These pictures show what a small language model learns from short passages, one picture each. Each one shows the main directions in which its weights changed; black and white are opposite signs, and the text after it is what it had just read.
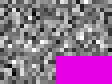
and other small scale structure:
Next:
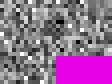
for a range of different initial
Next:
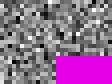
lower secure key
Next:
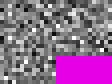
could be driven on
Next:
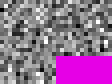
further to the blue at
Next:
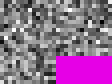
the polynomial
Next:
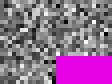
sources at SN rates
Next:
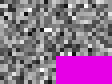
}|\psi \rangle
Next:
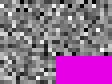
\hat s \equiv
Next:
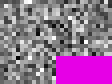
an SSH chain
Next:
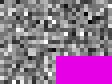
Let us estimate each
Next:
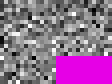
role completely
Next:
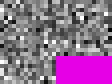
underlying color distribution
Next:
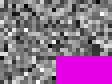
occur outside
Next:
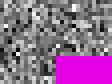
the electromagnetic
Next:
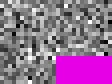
with classical approach of
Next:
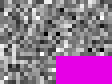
in the inversion.
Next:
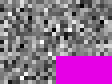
vacuum state
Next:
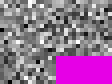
$\mu_H$ can
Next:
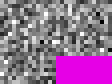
identified no significant light
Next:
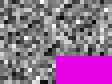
since the second order term,
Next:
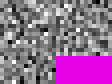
remain hidden
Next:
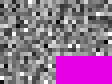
a large variation of the
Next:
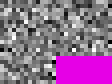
as basis. The
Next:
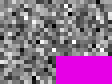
have traditionally been
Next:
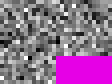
galaxy is similar to that
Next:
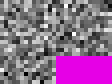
trans retinal has a
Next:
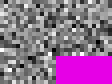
on the celestial
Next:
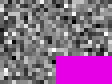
quark, which is
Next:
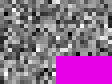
and hence,
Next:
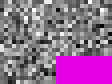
in the inset of
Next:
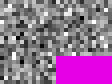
usually means that their
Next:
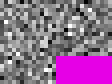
terms that only increase particle
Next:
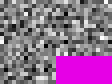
their optimal design
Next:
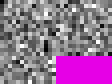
$k$s, the
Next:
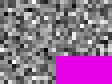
We return to our
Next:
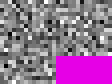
for weak interaction this
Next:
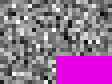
Holeums of
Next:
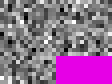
be used as long as there
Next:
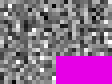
toss is independent and
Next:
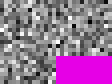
the right or left
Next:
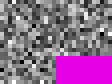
reduced differential is given
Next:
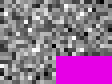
of the graph can be
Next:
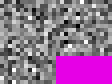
and whether {\it
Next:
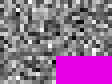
for magnetization
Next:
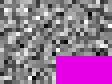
of the SM that
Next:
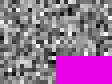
the "internal
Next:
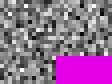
parton shower;
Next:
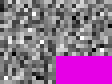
(4) the orbit
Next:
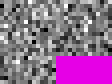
cases, a large number
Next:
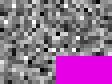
i\leq n.
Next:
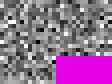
understand their role
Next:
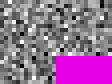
that the error in the
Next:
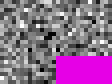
these levels of standard
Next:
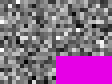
these perceptions,
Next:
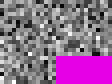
the carbon
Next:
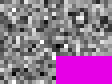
equality derives from the
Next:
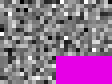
\sin \hat\mu
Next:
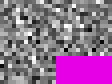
before arriving
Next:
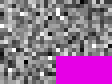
that sparsity is
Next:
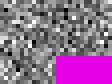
At present, there are
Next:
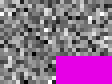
probability of a phonon
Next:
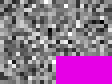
these agencies in
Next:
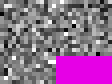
numbers. It is
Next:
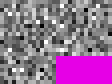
the smearing of
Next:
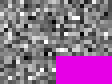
engine properties and
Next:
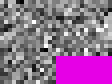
Curie temperatures
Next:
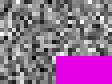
The authors also
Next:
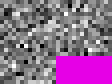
was processed with the
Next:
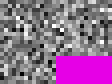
on convergence of
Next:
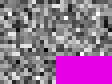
parallel and lightweight
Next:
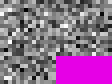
result in a radial temperature
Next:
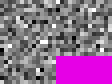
this case we have:
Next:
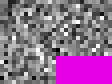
two particles coupled
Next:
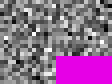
visit $j$. We
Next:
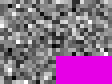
Beijing Normal
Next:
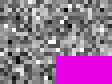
inversion symmetry in
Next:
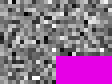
To support this PA
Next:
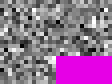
and the opaque
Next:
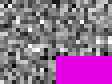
authors and do not
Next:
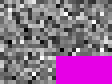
particles from the hot
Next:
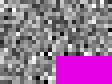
stay essentially
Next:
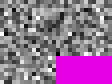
and measure all 35
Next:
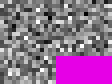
extend the method to
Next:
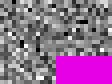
\end{equation} which
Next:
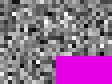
potential in the scattering
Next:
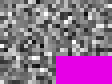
recordings. Some
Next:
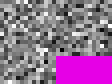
proportional to the
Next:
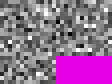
detection algorithm,
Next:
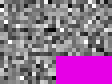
2$. Though the
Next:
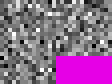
Alduino et
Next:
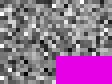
prediction error respectively.
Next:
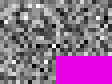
denote the average power in
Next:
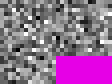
and reliably
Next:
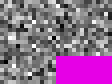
Reactant and
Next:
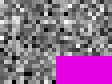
in section sixth,
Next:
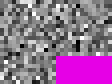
) is small compared
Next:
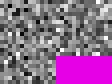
networks were generated and
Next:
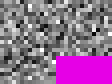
fixed $ d $ presented
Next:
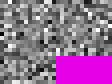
to choose the relative
